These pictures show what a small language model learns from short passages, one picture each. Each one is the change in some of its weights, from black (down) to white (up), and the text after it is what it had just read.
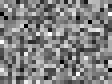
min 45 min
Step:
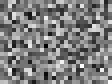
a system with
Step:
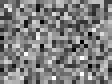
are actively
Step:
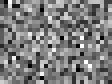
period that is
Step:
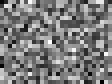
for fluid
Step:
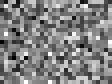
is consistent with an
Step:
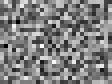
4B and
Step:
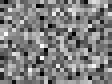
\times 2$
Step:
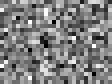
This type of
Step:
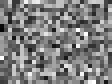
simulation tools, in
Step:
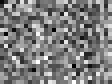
for exports:
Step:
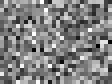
The total radiation
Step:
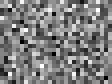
were different in previous
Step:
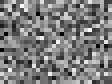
past that was
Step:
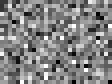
an antithesis
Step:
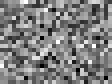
Our aim in this
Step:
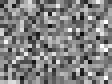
in managing
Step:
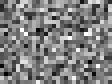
this could be due
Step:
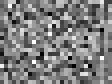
a temperature $T
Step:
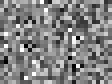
The motor
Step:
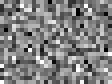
which affects
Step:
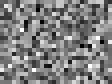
are small and in
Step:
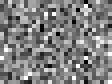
thing to know
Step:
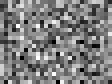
occupied within
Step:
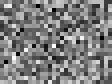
panels with a
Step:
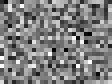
also accumulated
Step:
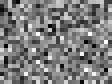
better management of
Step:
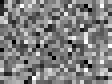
more than 10
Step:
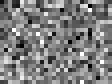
at least three
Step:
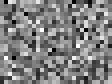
function of wavelength,
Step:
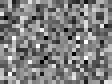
need for agents
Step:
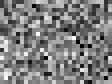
control thereof
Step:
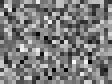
results show that
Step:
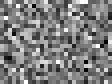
represent an additional tool
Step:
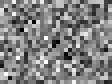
Signature of
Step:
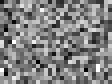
its proper motion
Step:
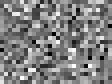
and $N =
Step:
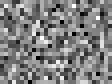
have performed a numerical
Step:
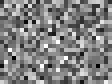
Measure of
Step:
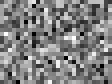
Two short
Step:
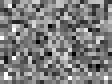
different decoding
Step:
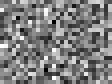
This will give the
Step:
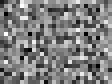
they are;
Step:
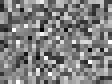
measured at 558
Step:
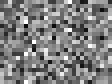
mechanical properties as
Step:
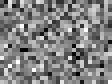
defining core problems
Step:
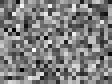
as well as possible
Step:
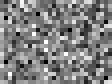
of Food
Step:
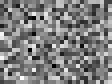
project members to directly
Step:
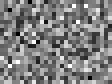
was 16 years
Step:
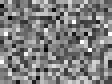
under -80
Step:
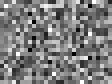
nm) with
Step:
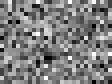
rank one
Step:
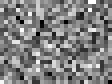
and starts to
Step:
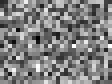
et al.,
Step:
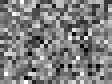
and music
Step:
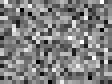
0$ data to
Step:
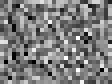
method to relate
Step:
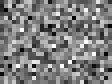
both teachers and students
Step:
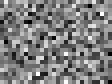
if adequate
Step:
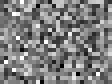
and the planet
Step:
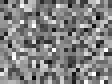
of a suitable
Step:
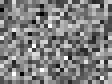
(Figure 3).
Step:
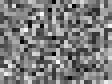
were used as
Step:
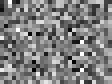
neutralized using 1
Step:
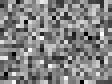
not interesting for
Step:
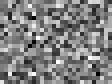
a measurement,
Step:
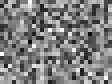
in particular comparing
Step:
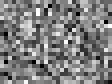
refers to the
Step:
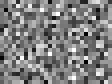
the equal forward
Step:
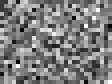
teachers and students
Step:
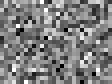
The motion is
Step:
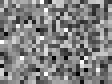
The value of
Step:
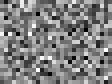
of high and
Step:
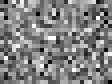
offering a
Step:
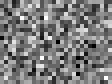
major species, with
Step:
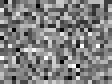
correction in the
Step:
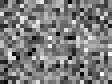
propulsion ion
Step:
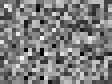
are plotted into
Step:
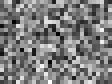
very early stage.
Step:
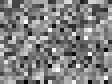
mechanical percolation
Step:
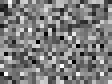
soil capable of
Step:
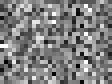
that need to be
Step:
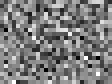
on a model that
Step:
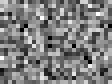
\cdot {\bf
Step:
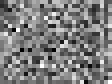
questions about the
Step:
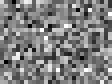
The other correlators
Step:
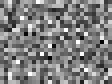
numerical method available for
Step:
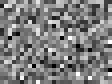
12 years who
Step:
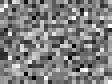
torch from
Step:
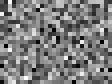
ecosystem of
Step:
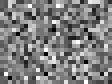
a sort of
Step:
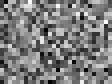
in its gauge symmetry
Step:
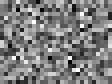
considered effective or
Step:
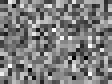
male found
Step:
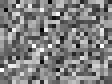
the exhaust
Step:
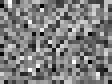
additional observable,
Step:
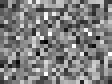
problem solving and
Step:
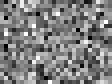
of sequence modeling
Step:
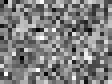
solution of this
